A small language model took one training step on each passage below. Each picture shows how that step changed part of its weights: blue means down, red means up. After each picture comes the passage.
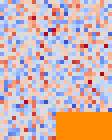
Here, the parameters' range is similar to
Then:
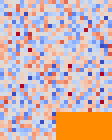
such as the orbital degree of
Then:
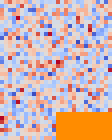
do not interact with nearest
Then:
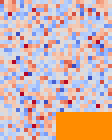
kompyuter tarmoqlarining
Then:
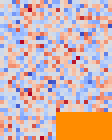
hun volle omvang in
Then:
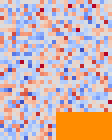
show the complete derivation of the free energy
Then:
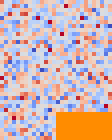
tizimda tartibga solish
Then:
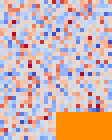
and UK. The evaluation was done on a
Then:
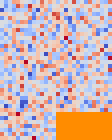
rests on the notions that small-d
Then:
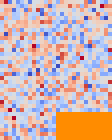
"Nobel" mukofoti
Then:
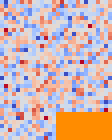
elements are given by: \begin{equation}
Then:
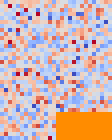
-0.4 Tibial slope
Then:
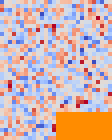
Another layer of complexity is
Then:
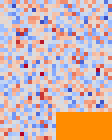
а также изменения
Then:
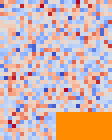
hospitalized numbers and they have
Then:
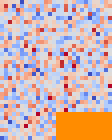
of MRCP in Comparison with
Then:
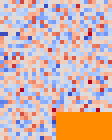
$\varepsilon_{f}$ dependence of
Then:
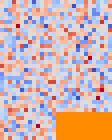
article starts with determining the regions
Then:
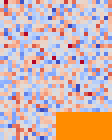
mainly used the 6th order WKB method with
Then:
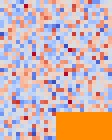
the AP transmits data to multiple users
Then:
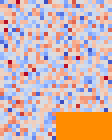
damit einhergehende
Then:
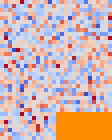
all components, $\phi_i$, of the
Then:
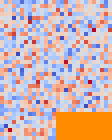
quadratic problems. In order to implement
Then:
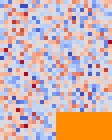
regiunile frontaliere”.
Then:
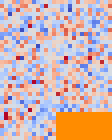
incision cataract surgery with
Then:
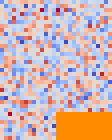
reach the molecular level. In the year
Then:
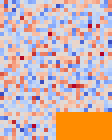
the Einsteinian one only by the
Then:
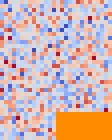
identifier called Accession
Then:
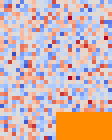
para que pueda producirse un
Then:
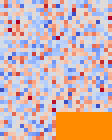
with angle of incidence, totally
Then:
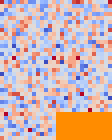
ended in 2002 when the cores of the
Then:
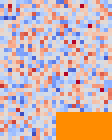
of brain tumors. In this work apply
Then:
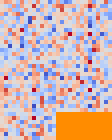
масалалар ечишда
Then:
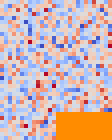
Public lists of a user Figure
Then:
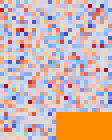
denominator. As a result no
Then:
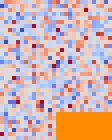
the present work, we do not consider this
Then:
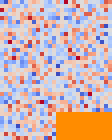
». Dans cet article,
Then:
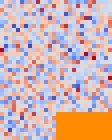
study is part of the Open Science
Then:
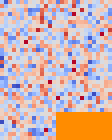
for Cen\,A and M\,83,
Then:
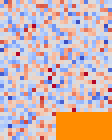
farm project. The corresponding results of the research
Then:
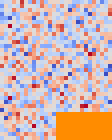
158° is obtained (Found:
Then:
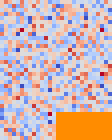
будет не гореть, а
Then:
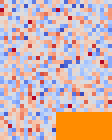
Castilla no podía
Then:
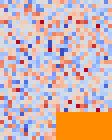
- Students could comprehend the content
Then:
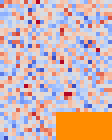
shared toilets. All of these
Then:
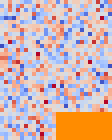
of the Russian Federation
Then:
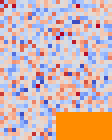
uma erupção cutânea até uma
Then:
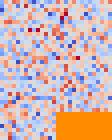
Example of Using Slack to
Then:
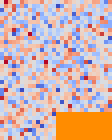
the ratio of examples correctly
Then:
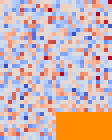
Ali Baba's Stand-up
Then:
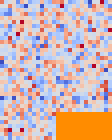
Verwendung von OSMAnd
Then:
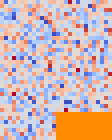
The grading rubric used by the
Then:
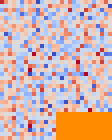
oʻzi belgilash
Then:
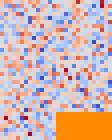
отличались между
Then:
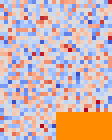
in \cite{KP} that the effective
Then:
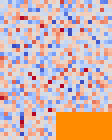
dTr)$ since all $N$
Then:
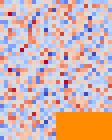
olduğu merak
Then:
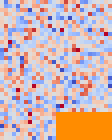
of $4.8$K, there is a
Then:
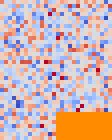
ніяких часом
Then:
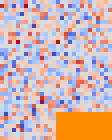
kompleks Abstract. This
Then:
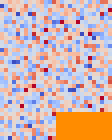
the GOODS-S field.}
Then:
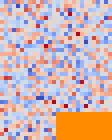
car for a journey length of 100
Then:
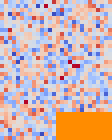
context free moves be supported on the
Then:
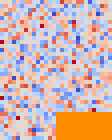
Foods. Frontiers in
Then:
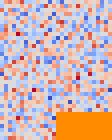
various temperatures, i.e.,
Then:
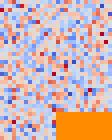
lines one can develop tomography of the
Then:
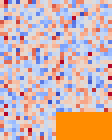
the term *hot topic* indicates,
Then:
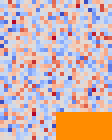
we give, in outline form, the
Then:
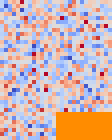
and by the green hexagonal and
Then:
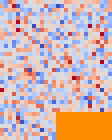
the finger's motion throughout the
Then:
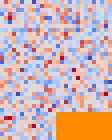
Kadrajın sağ
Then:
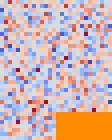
t and is not predetermined. -
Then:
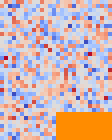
to test migrations for consistency and
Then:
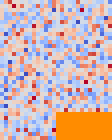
with typical development, aged between 3 and 7
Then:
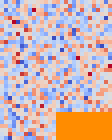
three key findings. First, I
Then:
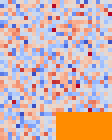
results of the numerical convergence at the
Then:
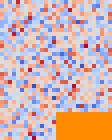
zu dokumentieren sowie
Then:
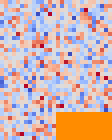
construcións ligadas á
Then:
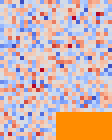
of AgNPs synthesized using
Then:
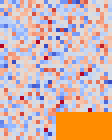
talab qilmoqda ekan,
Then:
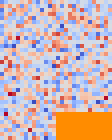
of starch have been investigated lately in
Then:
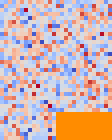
maqset etip qoyadı:
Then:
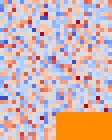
Hoji Kirmoniyning
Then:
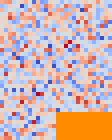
se encontró que la mayor
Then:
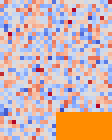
and Civic Tech. Much of our work
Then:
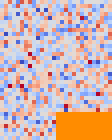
invariance}, \newblock Phys.
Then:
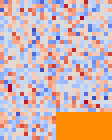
\ottkw{P} }
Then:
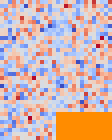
M. (2020). Mapping research on
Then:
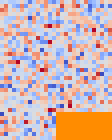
Discussion This review and archive
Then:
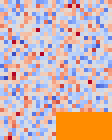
surgical related factors and surgery
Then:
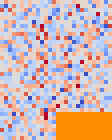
which defines the 1-point thermal
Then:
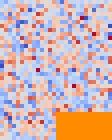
job satisfaction in a
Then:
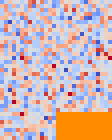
of mobile networks, but also it
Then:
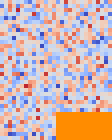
of the findings. Since researcher intend to
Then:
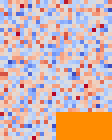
thus still almost two orders
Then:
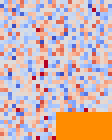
computation of the thermal partition function)
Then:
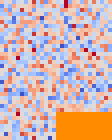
deydi. Ya’ni “uning
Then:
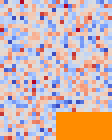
proyectos de civilización.
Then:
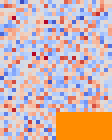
the manufacturing a jig including the
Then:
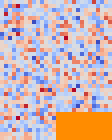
thrombocytopenia. -
